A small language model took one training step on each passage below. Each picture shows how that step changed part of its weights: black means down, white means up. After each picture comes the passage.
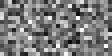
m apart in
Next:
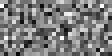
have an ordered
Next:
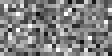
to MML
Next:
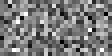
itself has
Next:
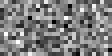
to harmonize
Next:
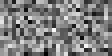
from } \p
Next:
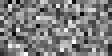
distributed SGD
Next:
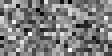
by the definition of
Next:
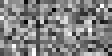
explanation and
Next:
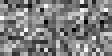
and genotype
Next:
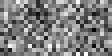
objects that have
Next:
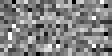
For CMR
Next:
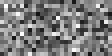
to use of the
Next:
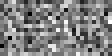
reader is
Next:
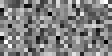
findings from
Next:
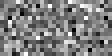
sea, and the
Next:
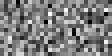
made up of three
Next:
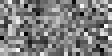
does not notably
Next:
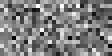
to get high predictive
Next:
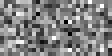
within the YCB
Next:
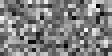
effect. Under
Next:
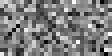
the family of
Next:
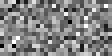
mailers and network
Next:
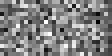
and roots and
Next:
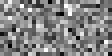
relaxed model
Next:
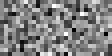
The Inebolu
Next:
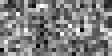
R$, so that a
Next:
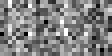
which considers the
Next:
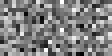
status and
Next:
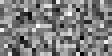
set sizes
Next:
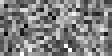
from Statistical
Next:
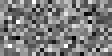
efficient and
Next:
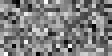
resultant window
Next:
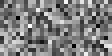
from the aortic
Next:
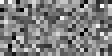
field (see the
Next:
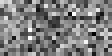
the experiments. The
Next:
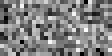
in decreasing
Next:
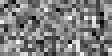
and compact for the
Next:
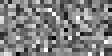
\noindent Hence we
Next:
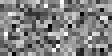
may have to introduce
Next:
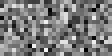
weeks during the
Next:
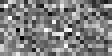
authoring to
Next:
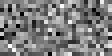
by putting a
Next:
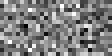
to insert a
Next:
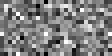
First, in cases
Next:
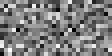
$G$ has a
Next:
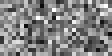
from the root using
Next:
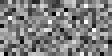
finalized and
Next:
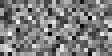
There, the
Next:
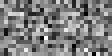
rate of viral
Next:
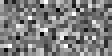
fixed duration
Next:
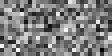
of the equated
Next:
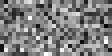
of the measurement rate
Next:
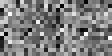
different values of the
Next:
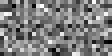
1$. Then, for
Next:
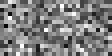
to bring up
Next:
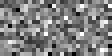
may compete with
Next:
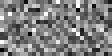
solutions were then
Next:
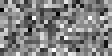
we arrive at
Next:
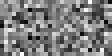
a logical
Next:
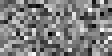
rod, effectively
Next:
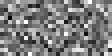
moment gives
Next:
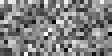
systems have been studied
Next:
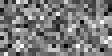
invertible with
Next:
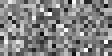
with seasonal
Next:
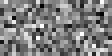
if it engages
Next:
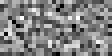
$\eta$ be a
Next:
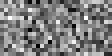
trained on the
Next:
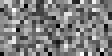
this study and would
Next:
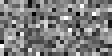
why precise
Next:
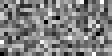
variable $t$
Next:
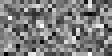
evident in the
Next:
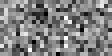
that despite
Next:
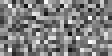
where $\delta\ll
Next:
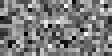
It is therefore
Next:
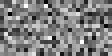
of the prevalence
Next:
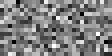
By a change of
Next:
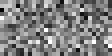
there is an unique
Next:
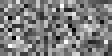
like to thank
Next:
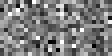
well with that of the
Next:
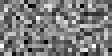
is clear, since
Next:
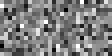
\left(S -
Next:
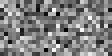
any $ F =
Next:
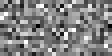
$M$. Assume
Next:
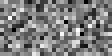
attempts to
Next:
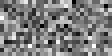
This article
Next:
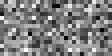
as shown in Fig.
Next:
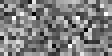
with the same in the
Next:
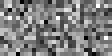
the concerned
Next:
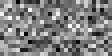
has expanded
